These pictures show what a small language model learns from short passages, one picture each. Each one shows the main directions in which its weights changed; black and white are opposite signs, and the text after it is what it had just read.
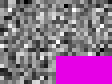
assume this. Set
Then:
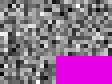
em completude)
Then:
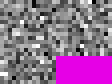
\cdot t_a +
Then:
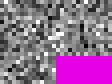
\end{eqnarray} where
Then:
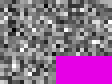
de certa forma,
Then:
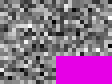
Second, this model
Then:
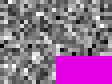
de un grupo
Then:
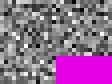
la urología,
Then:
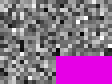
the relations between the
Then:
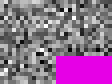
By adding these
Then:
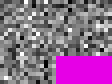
une centaine de
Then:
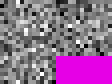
to their natural
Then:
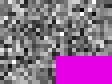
3 project, the
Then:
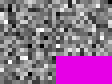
complete families
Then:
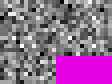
la constituirea,
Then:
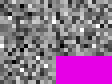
za bohaterem
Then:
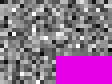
as a rational function
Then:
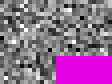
питання і
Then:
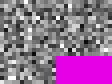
enlarged by
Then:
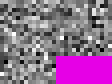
manuseio quanto
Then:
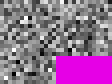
according to
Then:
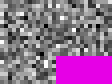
i \text{ to }
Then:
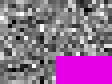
The proof we give
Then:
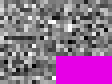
Os autores,
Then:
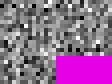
Bieberbach group
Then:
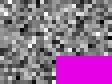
que d'une
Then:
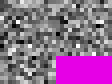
The bilinear map
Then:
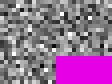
Málaga y
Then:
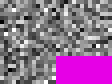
ga teng.
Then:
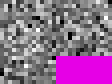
X_n)$ and
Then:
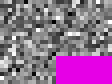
asab tizimining
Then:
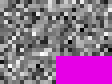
созданию и
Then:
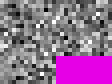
continuous problem. In the
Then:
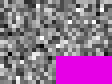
defined in closed
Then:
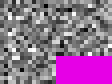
na impossibilidade
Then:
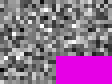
and vertices of this
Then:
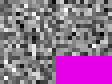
травм і
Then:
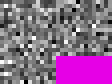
function $x \to
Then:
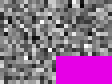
– право на
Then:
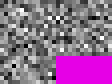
realiste și
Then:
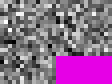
templo: a
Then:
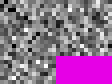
par lequel les
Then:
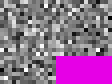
following properties hold:
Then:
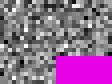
Workshop on
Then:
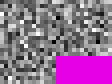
P}$ has the form
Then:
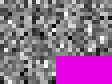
dados relacional
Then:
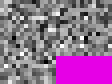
that $A$ is an
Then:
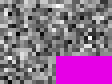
in $W$. These
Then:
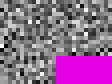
zero lemma equation
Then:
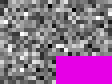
that, when the group algebra
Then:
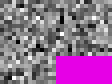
Ekish oldi
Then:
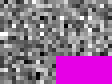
\rangle = \langle
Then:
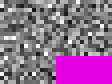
educación y
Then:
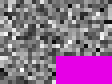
measures on the
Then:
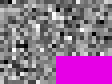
A square matrix
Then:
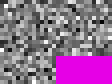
matrix. We assume that
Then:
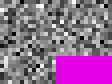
if some component
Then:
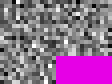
dogs possess
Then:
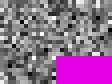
kernel near the
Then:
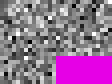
nivel mundial
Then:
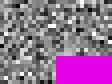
note is to show that
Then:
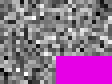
4. Erkin
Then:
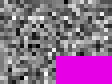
indicating that the
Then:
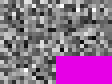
Therefore, in this
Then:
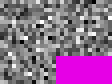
Then the cyclic
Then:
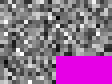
el área de
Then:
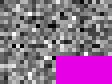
null distribution that
